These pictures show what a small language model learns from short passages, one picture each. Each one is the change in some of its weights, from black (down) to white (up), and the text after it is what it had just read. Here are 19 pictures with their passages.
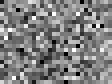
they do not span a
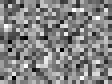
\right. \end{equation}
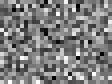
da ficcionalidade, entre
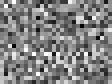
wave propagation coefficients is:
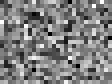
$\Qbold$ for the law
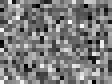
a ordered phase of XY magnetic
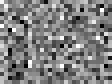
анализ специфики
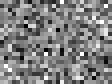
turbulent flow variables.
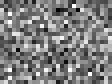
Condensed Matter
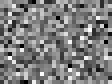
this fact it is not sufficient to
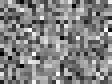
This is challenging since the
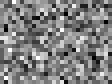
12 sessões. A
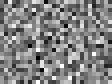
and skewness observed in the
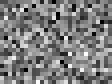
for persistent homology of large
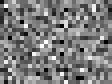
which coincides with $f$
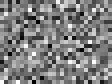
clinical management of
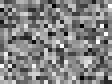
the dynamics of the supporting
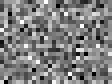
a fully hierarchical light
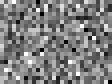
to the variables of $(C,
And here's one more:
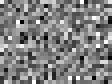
$k$. The values $M$,
